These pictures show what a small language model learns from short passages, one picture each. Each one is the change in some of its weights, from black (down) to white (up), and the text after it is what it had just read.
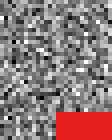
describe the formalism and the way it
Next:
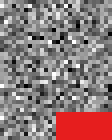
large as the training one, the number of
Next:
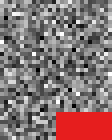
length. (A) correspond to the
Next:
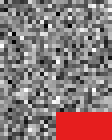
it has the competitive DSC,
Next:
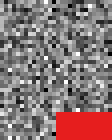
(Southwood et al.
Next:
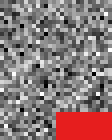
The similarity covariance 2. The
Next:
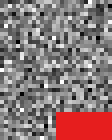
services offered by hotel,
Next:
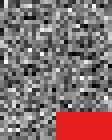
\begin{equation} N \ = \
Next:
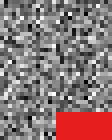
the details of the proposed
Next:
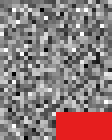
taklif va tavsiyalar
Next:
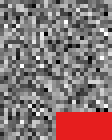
o período de guerra é
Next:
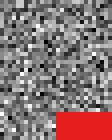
probe of new physics, lepton
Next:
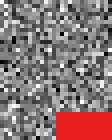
has significant impact on its atomic
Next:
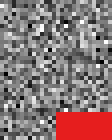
que no se repita la conducta que
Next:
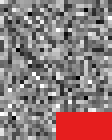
and include it in the design of the technical
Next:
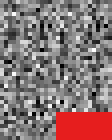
contributes to the current literature by
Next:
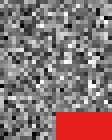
освітнього процесу
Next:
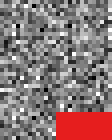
станции (ГРС).
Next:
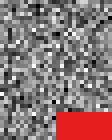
zero density around each electron while for the
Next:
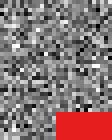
mejoraría la productividad y el
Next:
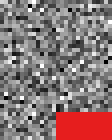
hundred and eighty-three
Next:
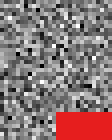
no “Depois”, o que
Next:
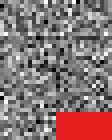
avval ishga yaroqli
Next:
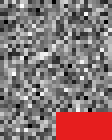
case of FM and TV stations we also
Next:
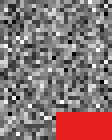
NN, Baba HA,
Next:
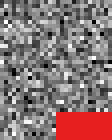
of ~1 300 performances
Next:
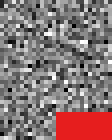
with $(\varphi, u, v)$.
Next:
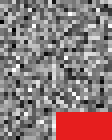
OneUp, Go Daddy
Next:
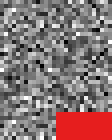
to Solr core or collection.
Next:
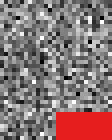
time). Octo-Tiger is
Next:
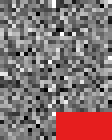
PORTS ANTENNA
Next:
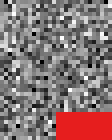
laatste acht ik, op
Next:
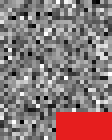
the posterior distributions for a simulated
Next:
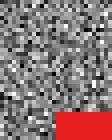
also provide an important avenue to
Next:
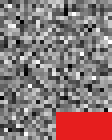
a geocentric reference frame at
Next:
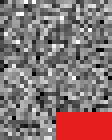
We average $P(\epsilon)$
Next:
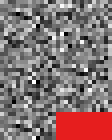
0$ \oplus \oplus
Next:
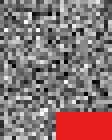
on $P$ of type $\lambda$}
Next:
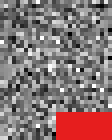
и люди? А кем были
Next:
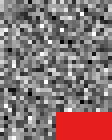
$\simeq$ 2000. Each reduced
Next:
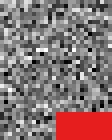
*zip5* und *zip6*
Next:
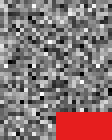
increasingly larger models and data
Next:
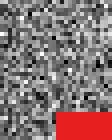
links, networks and collaborations
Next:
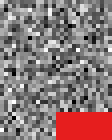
from the official data sources such as
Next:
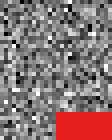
бўлиб, ушбу
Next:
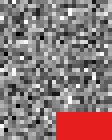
on the polarization of the reflected
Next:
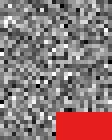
politeness of India's
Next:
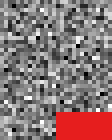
relevantes publicadas entre los
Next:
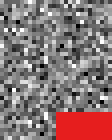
In the following, for simplicity, we
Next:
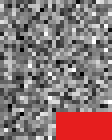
the model performance is more dependent on support example
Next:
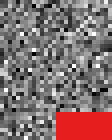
Mendes Ferreira NMR -
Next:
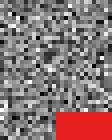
empresa petrolera se
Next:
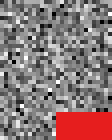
factors affecting the quality of
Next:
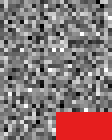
from their interactions. This discussion is
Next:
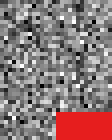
in order to guarantee the
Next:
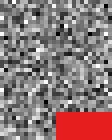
on the part of the student [4].
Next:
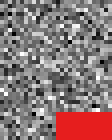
stunting. Pengabdian
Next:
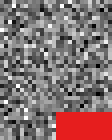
momentum flux events, there
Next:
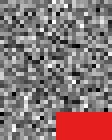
a broad range of pulse
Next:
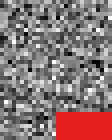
overall relevance score. One
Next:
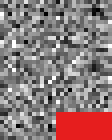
the base of the RGB and
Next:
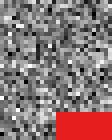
to the compressible Euler
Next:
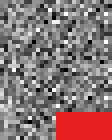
a possible route for achieving
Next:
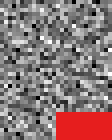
different from the existing approaches, we
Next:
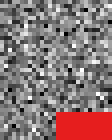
prevent the train collisions.
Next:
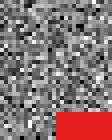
buram o‘tmaydi.
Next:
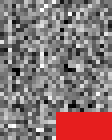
кечириш тергов
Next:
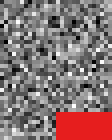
door de toenmalige
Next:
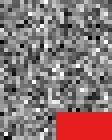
need galaxy bias, but
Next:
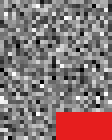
features. Design Tools
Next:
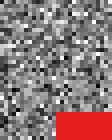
distance between the two consecutive
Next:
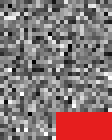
place bounds on the dark matter
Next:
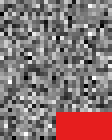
tasks involved in SRs while
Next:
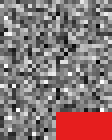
second one who was a weather
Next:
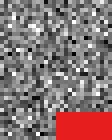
Service for Poland National
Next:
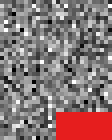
аустенитного зерна и
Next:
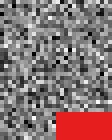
jump in shear stress across
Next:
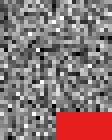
Energy balance for a translating
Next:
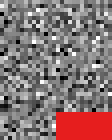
objetivos específicos são
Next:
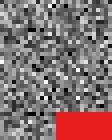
SIO being proposed to be a
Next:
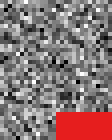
the Member States agree to
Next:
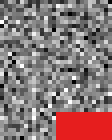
by removing the formation of
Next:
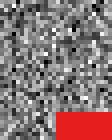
глаза. Ученые
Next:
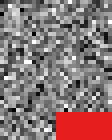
ijodiy taqdirining
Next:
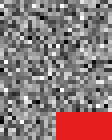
of the dried mass obtained was the
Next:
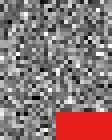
total correlation is similar as the
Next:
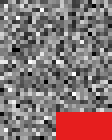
Perú, Flores Galindo
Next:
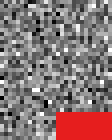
parameterised probability distribution,
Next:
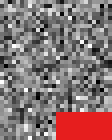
queries Flow Composer to fill
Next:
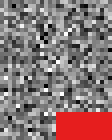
se consideran relevantes para el
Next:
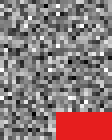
cliente insatisfeito, que não
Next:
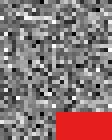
0$; that state is lower bounded by
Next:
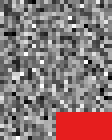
approach to design in the context of AI
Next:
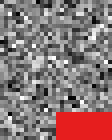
results). We study the importance of additional
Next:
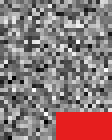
drain and reservoir segments were
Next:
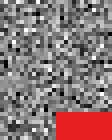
of *GRHL1* Cell
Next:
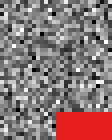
version of the FKPP equation.
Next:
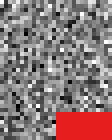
disaster preparedness plan,
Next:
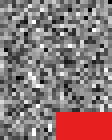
acceleration during the maneuver,
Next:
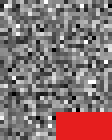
lower temperatures. There are
